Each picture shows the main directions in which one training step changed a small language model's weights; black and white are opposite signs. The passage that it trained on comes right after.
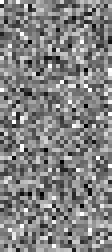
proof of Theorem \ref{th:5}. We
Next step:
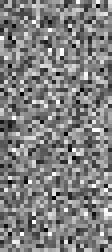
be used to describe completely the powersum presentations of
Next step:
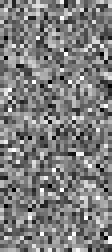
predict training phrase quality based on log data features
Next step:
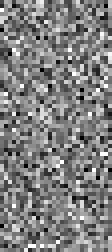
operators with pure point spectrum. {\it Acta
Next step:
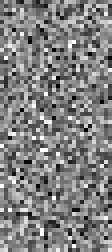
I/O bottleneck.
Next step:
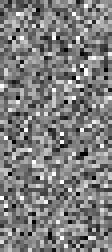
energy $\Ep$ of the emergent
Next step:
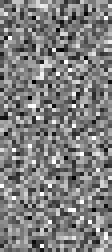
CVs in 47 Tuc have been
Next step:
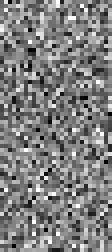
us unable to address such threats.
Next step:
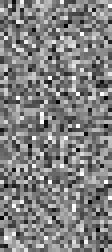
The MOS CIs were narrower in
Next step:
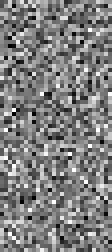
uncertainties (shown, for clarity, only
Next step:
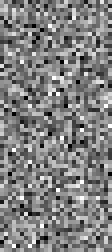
\eqref{problem}. \end{con}
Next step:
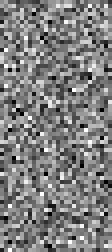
tasks, indexed by Petri net
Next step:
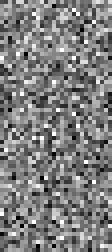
shift in the frequency domain is indeed the consequence of the
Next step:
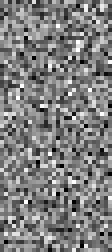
the GB plane) occurred via the previously described
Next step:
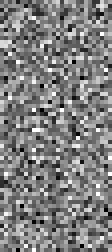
to the case of self-adjoint elliptic system where
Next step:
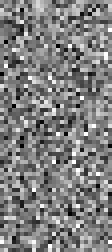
M'$. Indeed, let $q\in
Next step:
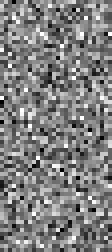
using \acrshort{nn}s from
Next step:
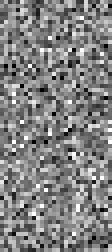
different ways to separate $\cbar \setminus U$
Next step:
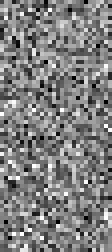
\downarrow} c_{k \uparrow} \\
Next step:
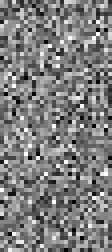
for both observables, exhibiting a crossover from the
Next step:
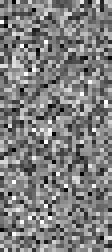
states typically co-exist with other stable regimes,
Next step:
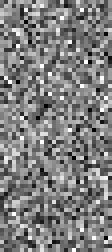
generation of high-scoring samples. Compared
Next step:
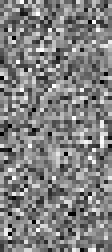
that strong coupling, as well as perturbative calculations,
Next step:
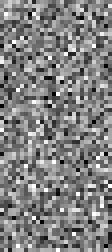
pulsar beam axis. In the case of small
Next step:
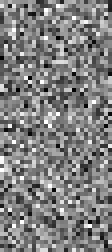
identity} \\ \\ {\it Step 1: Convergence
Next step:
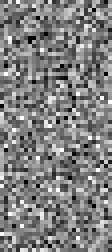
$K[S]$ is in general not a generalized
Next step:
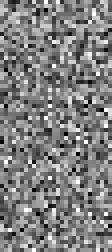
matter WHH {\it assume} that the mass distribution
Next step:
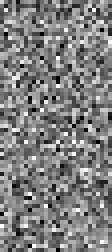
$j\rightarrow -\infty$. Since we have shown
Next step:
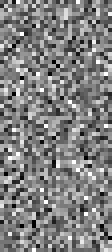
first excited levels of $^7$Be
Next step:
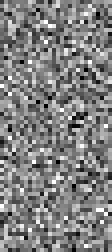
\section{Second heat capacity jump}
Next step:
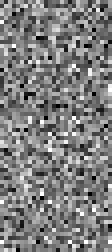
separation from $J_{\delta s}$ as seen by
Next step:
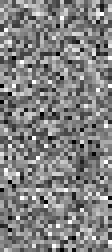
to the largest velocity in this lattice model: the maximum
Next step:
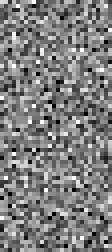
only loosely constrained, as illustrated by recent global
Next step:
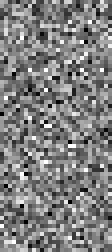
the \textit{Kronecker factor}, and
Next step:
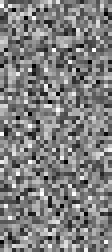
pebbles to $r$, in which case
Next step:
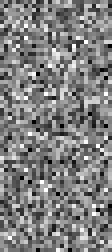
edges incident to $x_1$ in the
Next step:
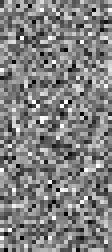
In this case $\aut(\Gamma)$ contains a regular
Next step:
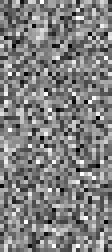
Eliashberg--Thurston's approximation
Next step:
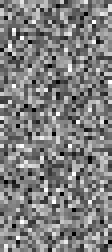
indices ($columns = \{1 \ldots
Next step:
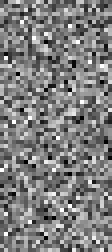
more exotic than classic DFT then the
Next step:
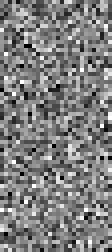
the percent-level accuracy required to extract as
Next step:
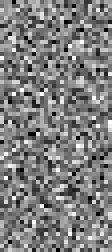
In order to compare with these models, we need the
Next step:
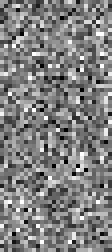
which is almost independent of the film thickness,
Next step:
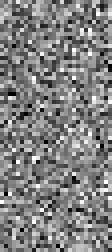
the method we used. In the variational calculation, we
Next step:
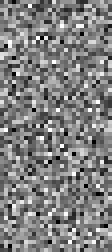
\eta)$ near $0$ (that is,
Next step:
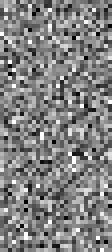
\begin{obs} Notice that if
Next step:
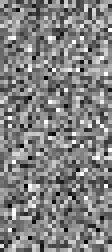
over 3 seconds (pink) and corresponding light
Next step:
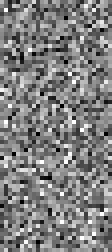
$\beta$ is related to the ``temperature" of
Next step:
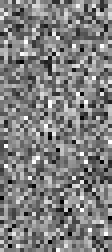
the Gauss-Lobatto Legendre
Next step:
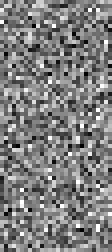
jet evolution is not fully taken into account,
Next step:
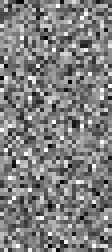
gives Wdiss of the order of a few time
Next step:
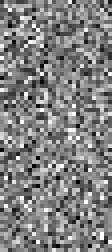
film equation in $\re^N$:\\
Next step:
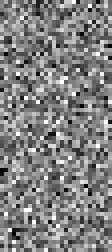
may write for arbitrary $% 1\leq k\leq
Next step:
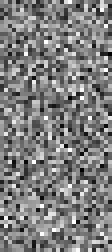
the GeV range, including 14 BL
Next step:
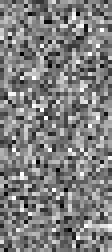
K [\widetilde {\bf q}],G_\theta
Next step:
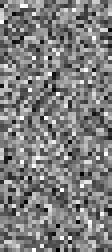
linear system of $12$ equations and $15$
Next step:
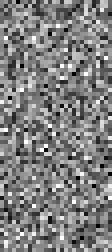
the end of $e_9$, we give 13
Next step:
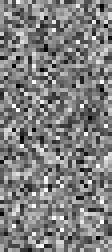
the data is highly skewed toward a few
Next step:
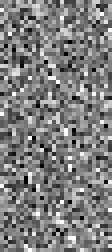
to systems whose models are not known. The application of
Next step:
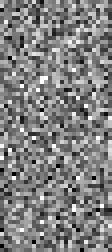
realize the representation $\pi_\lambda$ as acting
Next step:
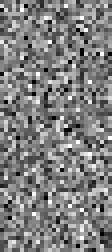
lattices $L$ whose Hermite normal form has
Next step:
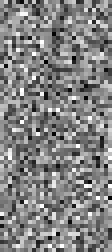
that the planet is tidally locked in
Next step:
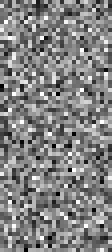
assume that the top subdiagram $\Gamma$ with
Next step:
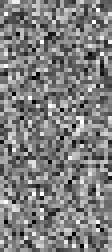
a magnetic moment it can spin-exchange with the
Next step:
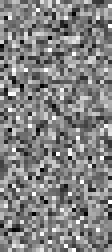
\end{center} \caption{Additional
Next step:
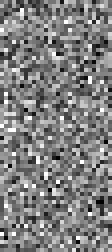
for future investigation. 2) It was used to
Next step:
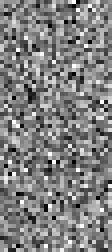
Aut\'onoma de Madrid,
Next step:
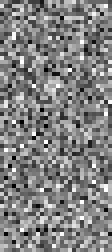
schemes. % for scattering problems and problems with a
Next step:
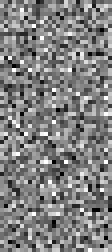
wake, and understanding their underlying structures. These measurements
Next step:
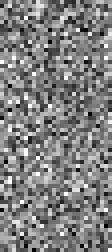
benefit nearly all studies that take spatial information as
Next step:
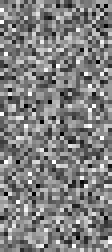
patterns, being a mono-substitution of
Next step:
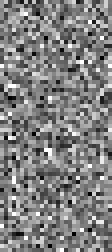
that may depend on the configurations and the observations
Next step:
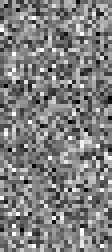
tree of models with $|I|=n+1$
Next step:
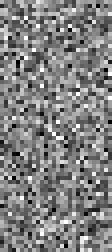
theoretical analysis of impurity signatures,
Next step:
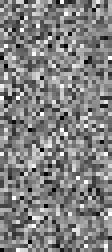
we find a deviation of $\Delta S \sim
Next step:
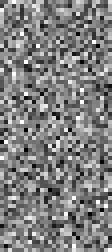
matrix $\mathbf{A}^{\rm T}$.
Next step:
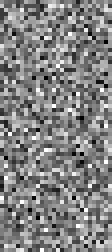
que l'image du faisceau
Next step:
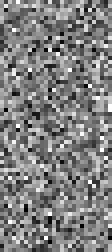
$b=\deg W$ and the weight types
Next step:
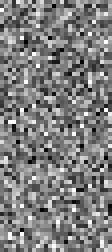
variability apparent in the raw light curve, and the
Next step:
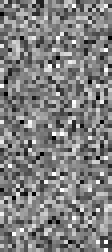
parallel configuration, especially for voltages larger than the
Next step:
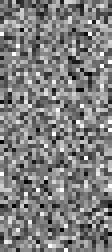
for the millimeter emission in M87
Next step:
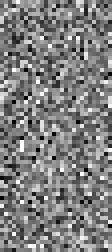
two-fold. We shall begin with a survey
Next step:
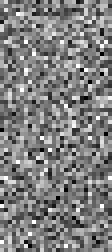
almost a word by word repetition of the analysis in
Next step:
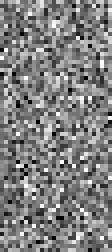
memory of Youngjai Kiem.
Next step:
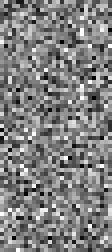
of the SPAD, while another one
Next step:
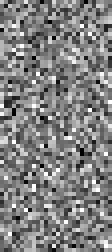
(A^d)_{u,v}$, and equality
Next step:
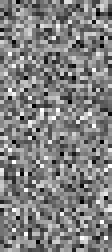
the galaxy sample we use in this paper. In
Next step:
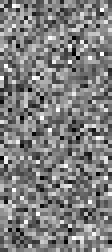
cycles of length at least $k$, $\cM
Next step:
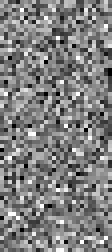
advanced courses, on ``Quantised
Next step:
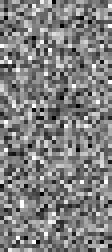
\cong \R^{p,q}$ by means
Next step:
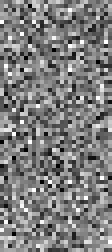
4. It is easy to check that the new suspension
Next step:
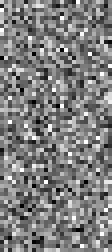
computing centers and personnel of the
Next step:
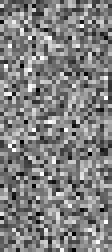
limit $\varepsilon\to 0$, leads to a nonlinear
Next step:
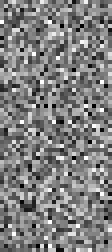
(xy\cdot z) &= x \ld
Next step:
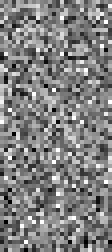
to determine how to best allocate conditional cash
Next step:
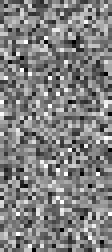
7 patients (14 scans) as
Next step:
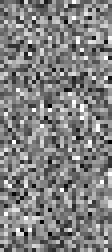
D. C. Youla, {\it
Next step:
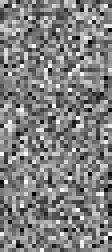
embedded in the video image of the content that
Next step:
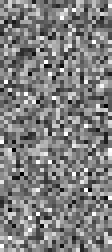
close to the Galactic plane, the cosmic-ray density
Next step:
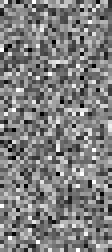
symbol $\lrcorner$ means tensor product followed
